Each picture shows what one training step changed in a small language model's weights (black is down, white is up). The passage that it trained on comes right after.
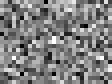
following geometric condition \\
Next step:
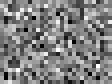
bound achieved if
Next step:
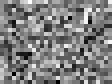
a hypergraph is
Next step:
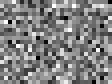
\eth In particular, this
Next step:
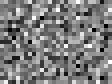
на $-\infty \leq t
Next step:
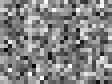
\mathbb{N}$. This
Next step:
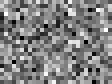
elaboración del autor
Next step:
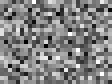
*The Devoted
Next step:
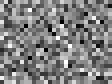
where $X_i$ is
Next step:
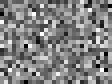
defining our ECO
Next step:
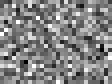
it. %%Please
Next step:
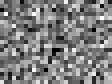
pendidikan itu
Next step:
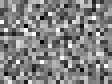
pass from the cochain
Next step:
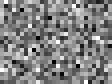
of the coupling structure
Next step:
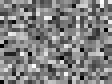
foi possível
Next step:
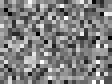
a perspectiva da
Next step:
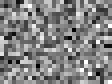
possible words,
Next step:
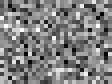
same for $g$. Thus
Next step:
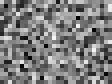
Diagnostic and
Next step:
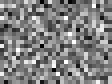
кредита; –
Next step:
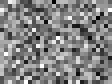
this definition, we also see
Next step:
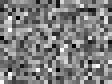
nas edificações,
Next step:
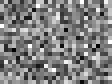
as a given constant with
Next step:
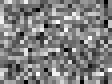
in the complex system being
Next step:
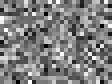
which is necessary for
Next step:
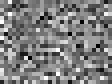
concludes the proof.
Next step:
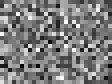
de sustancias
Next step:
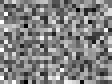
variable and its first two
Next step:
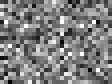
antes de leis
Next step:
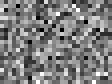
O‘shda jami
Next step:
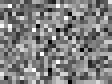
que convivem com a
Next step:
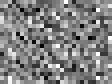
in such cases), but are
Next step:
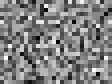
filtered colimits
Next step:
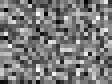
aks etgan. A.
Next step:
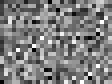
resultados, mediante
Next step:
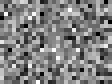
Linear Algebra},
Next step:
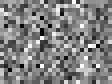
de sample, ce
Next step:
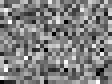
consider optimal control for
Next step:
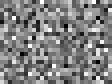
Hence \begin{align*}
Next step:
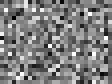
during period
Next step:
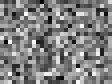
Bo że
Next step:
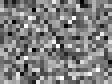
uniquely ergodic
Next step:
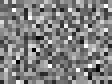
of preparedness and
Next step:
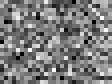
(згадані в
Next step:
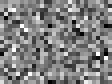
\begin{pf} Let
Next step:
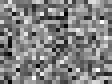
|T'|$ and set
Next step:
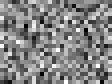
real particles, one in
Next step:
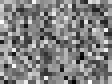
to the author by A.
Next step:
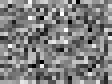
a continuación la tabla
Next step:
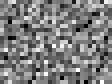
teruggebracht tot
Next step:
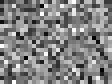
las mujeres), que
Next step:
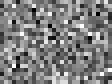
industrial products
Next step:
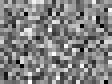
local system of coordinates
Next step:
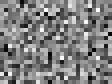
T_{\alpha }\left(
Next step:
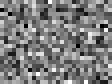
be a commutative
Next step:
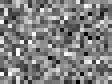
measuring systems - 3
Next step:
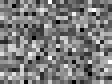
дугаар анги
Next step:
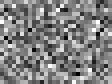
is the $i^{th}$
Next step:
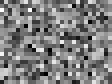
with $p$ vertices
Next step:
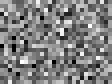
basis of academic
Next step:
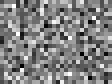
is satisfied with $\hat
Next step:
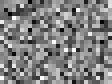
$S$ is a generating
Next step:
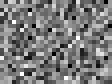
Universitas Islam
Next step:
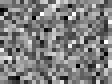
tiene su origen
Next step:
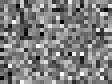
del estómago en
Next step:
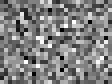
produzida pela
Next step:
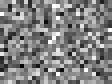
hold. Under these
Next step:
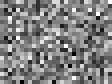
não pode ser a
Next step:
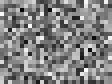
of nontrivial critical
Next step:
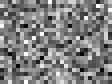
and FOM solutions,
